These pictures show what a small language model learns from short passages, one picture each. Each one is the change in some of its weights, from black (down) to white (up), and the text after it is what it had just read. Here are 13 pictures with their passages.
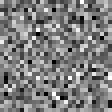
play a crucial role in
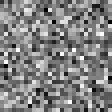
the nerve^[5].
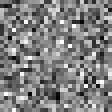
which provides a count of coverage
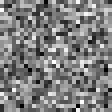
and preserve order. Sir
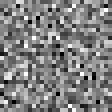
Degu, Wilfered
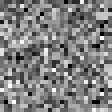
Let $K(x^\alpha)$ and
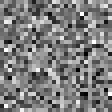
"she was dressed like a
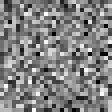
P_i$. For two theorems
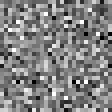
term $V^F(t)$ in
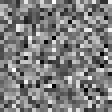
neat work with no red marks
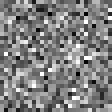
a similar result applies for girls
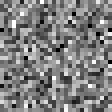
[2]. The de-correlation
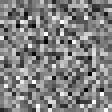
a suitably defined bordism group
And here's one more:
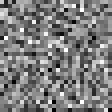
and Methods Search
